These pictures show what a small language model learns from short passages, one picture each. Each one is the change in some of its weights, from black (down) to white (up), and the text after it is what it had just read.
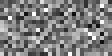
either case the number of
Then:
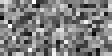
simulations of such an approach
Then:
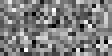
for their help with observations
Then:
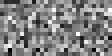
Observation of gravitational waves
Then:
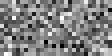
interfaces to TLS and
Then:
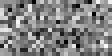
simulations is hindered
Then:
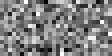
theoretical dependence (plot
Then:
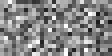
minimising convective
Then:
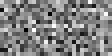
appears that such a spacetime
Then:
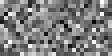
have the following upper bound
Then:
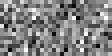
map is defined via the
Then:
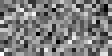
known input and output polarization
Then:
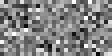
in this section.
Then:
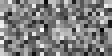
confirmation could be
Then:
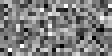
We see that inclusion
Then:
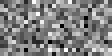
been submitted to
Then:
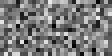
examples are more along the
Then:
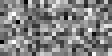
terms of runtime and
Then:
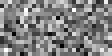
models to inform
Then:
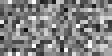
would be interesting to look
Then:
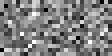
goes slightly below the
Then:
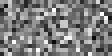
In this approach, we
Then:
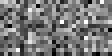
finer structures compared to
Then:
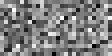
of these systems will be
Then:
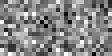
{\em coherence factors},
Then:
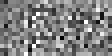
TRB3 voltage &
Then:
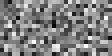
z$. Since the velocity
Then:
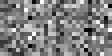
c-function. The
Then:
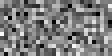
there must be at least
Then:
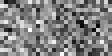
logic, the
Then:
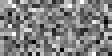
approximation. Finally, after
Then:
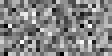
for the final state interaction
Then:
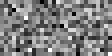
state of the composed system
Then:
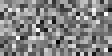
excitation parameters, respectively,
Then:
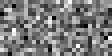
## 2 A theoretical
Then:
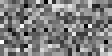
consider here, essentially a
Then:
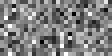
the two coupled qubits
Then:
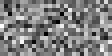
as the system area)
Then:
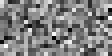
between the cavity mode and
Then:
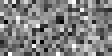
) \nonumber \\
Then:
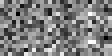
a total negative quark
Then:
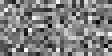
every learner-item
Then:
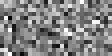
use in calculations.
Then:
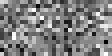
existence of a supersolid
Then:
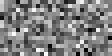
behavior. The value of
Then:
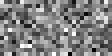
to standard Einstein gravity are
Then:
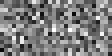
the encryptions
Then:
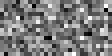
$t$ is also
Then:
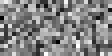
simulation analysis, and the
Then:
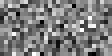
DM annihilation
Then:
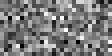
devices can be extended by
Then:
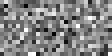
The property (21)
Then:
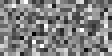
values. It is
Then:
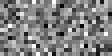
< 5$ nm for
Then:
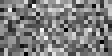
process for mining
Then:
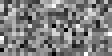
infinite range and the speed
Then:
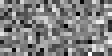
to see an explanation,
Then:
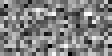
The concentrations of N
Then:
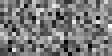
shows a confined regime
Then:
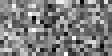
aim, we estimated black
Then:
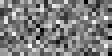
and electrical properties remains
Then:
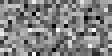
reflection nebulosity,
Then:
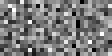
of counts mean that the
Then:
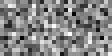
a sharply peaked
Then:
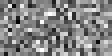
but not on the variables
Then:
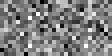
account for scattering off atomic
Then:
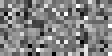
the catalogue of
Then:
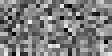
taking a large step in
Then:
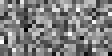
to create our sample of
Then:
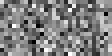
(to give a few
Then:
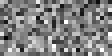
hence their contribution to
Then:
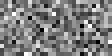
for capturing and
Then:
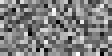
work with the matrix
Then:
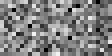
usability evaluation framework
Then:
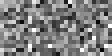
present an intuitive
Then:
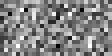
activation function; and
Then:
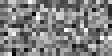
ETH research grant
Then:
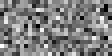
$MoA$ and
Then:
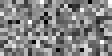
Institutes of
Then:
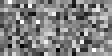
is supported by the
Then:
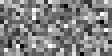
function is purely imaginary in
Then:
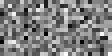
to Gross and
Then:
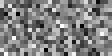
the applicability of the
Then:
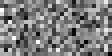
all other tracks are
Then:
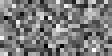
length $l_{\rm
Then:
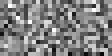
but we tried out
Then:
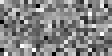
with which the MDP
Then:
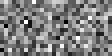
gives four contacts with
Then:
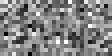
included in our VLA
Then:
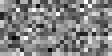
behavior of radial null
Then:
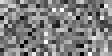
prediction for the rare process
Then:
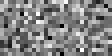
is then calculated with quantum
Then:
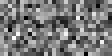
on the similarities
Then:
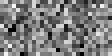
tree diagram for the Table
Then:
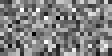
turbulence determines the transport
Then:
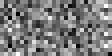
the other hand is completely
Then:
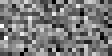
\bibfield {author}
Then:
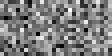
with the only difference of
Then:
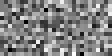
be neutrally charged in
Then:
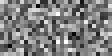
consequences of our new
